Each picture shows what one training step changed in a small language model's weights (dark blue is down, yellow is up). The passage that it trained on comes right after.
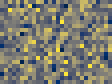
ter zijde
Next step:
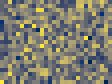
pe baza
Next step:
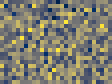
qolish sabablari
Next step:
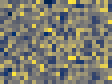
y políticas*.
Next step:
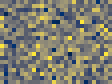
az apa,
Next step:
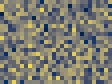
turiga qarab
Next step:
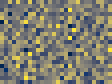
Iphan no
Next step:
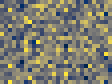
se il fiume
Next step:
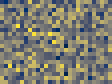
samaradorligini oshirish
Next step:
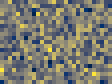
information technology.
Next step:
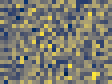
é importante para
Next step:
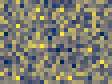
що діють
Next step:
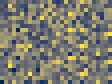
uma espécie
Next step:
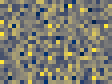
por mandato
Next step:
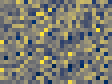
объектов; и
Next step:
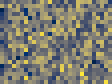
indica la
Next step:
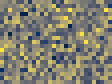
yosh - kech
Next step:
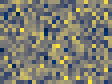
Institute of the
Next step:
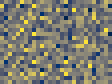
zijn voor de
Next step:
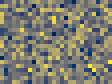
opp under the
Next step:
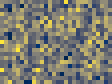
нее по
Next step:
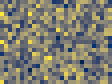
orqali ularning jamiyatga
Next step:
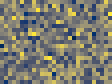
y docentes.
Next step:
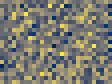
são solúveis
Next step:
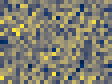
Gamay -
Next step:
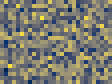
tesis de
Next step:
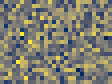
de evaluación de
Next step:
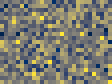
e as possíveis
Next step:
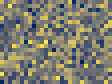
na expansão
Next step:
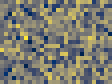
// Там
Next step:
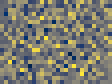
a reflexão sobre
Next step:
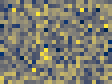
- abrupta
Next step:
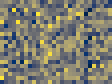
Acesso em: 15
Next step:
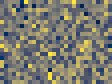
topdi va
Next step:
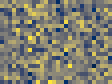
Adabiy va
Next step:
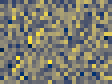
em função do
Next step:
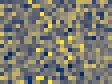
использования данных в
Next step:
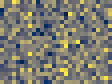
uma vantagem
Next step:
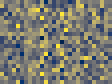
що основною
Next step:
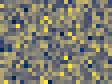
было практически
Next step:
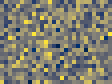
de la cual se
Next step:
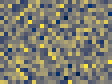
como la visita
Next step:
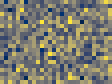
con perfil
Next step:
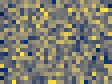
of Kyiv
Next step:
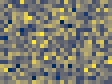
4º) sem
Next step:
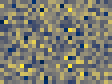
distribución por
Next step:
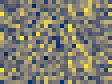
kamaytirish qaratilgan
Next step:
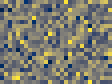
Políticas e
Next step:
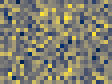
при $p <
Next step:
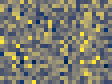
Endi urush
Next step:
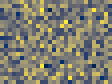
onde havia
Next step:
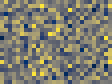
citadas, un
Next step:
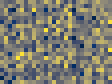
THEORY AND
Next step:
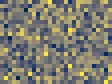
según los resultados
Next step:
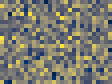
se transformaron en
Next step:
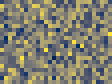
yang sangat
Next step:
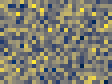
hukum dan
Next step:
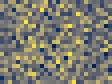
utilizată în business
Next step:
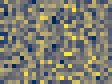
alto contenuto
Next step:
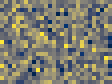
Virtual adabiy
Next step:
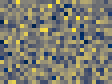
at steady
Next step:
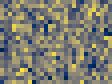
of Amir
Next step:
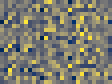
teoría del
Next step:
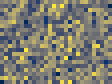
permite más allá
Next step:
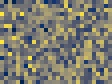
Mas em relação a
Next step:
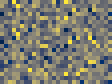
durch deren
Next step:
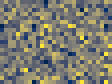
facultad de
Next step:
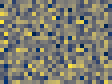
semn de
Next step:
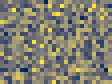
os lucros
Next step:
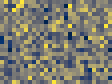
bir qoidalar
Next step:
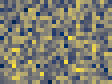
especialmente os mais
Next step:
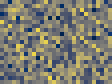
this topic,
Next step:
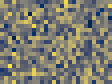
Befragung in
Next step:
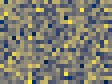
gelehrt oder
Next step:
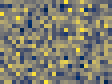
усе це
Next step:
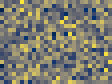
usw.), die
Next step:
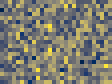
Entre los
